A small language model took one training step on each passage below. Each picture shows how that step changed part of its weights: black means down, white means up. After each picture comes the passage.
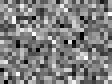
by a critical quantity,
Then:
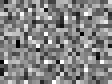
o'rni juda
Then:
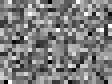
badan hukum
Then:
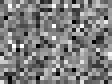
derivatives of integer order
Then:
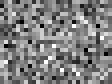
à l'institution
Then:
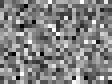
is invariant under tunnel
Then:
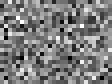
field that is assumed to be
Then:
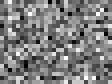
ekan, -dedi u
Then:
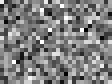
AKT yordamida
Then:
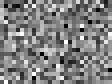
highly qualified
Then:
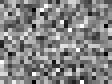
for \textbf{all}
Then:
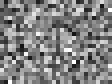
el curso de dicha
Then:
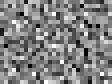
algemener van aard
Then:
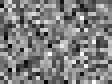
severity system, as well
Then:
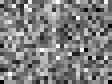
the set of irreducible Dyck
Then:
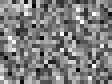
$m$ decreases when
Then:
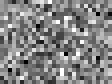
Issue 9,
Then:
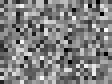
cells). Note that the
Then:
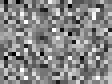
is also known that the number of
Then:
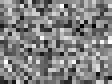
generando valor a la
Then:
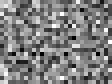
exercise involving
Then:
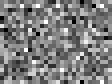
black curve gets one
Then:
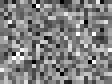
any non-vanishing parameters
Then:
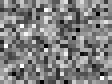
victory symbol for
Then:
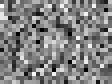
a \textit{spectral
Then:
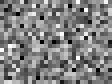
IV.2 Hasil
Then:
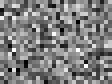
of all lattices, by
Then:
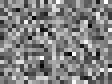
is the most popular;
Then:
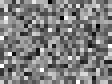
di Curon viene
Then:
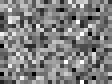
in the same side of the
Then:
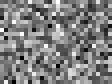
prime and an integer which is a
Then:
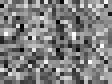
: Mobilité.
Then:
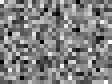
No hubo duda en que
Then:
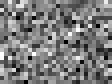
ефект, коли
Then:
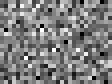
obtain a solution, since from
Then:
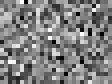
$E$.\\ The linearity
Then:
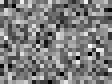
\special{pa 400
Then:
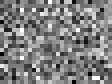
that $t_1,\dots
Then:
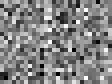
und inhaltliche
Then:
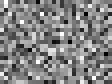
INFO Received:
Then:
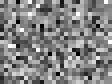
have considered a variation of the
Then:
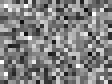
$\Psi\to \partial
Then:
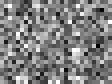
since we will only iterate
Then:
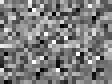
Shu sababli
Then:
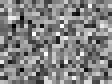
constateren dat niet
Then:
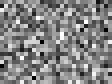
parte aérea
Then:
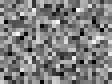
Furthermore, while we treat
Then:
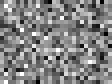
a presença deste
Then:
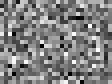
айтиш орқали
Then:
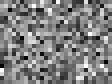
dva klimatska
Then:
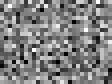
slightly modify
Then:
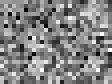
Miura ori,
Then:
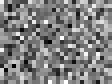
us start with a useful
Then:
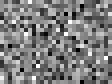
and $D$ step,
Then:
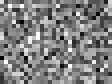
step, (ii) a
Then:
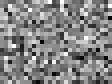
sia come danza a
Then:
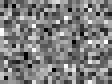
Universal dos Direitos
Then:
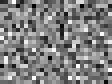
point, and \( R'
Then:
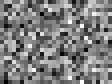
het o.i. de
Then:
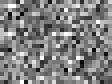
the real line, the level
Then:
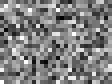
on the $n$-th
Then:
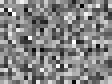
dazu, dass
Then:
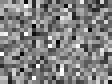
$Y$ under $\sigma:
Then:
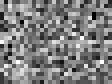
of the two considered bases.
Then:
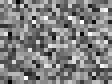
empirik metodlar
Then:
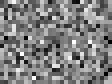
estruturada em
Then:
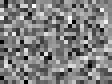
derived to transform a point
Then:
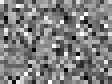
ishlab chiqish,
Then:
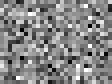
\item \textit{This example
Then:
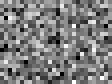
juda qulaydir,
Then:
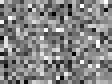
UYALMOQ Bu
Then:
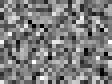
alternatively stated
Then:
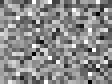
\ea \ese Let
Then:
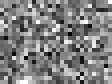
We shall say that a
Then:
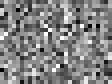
de dolinas del
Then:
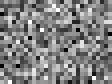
discuss the reversibility problem
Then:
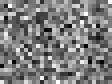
is a power of $2$.
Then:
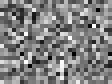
over $\Fq$, the two
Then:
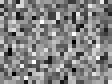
батафсил ва
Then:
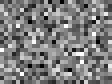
Arguesian; set
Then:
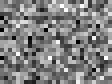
$\mathcal{D}$ because
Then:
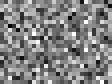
for the total cavity
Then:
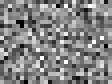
We take variable time step size
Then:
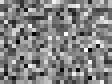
amalga oshiriladi.
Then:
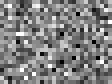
coefficients for iterations. The
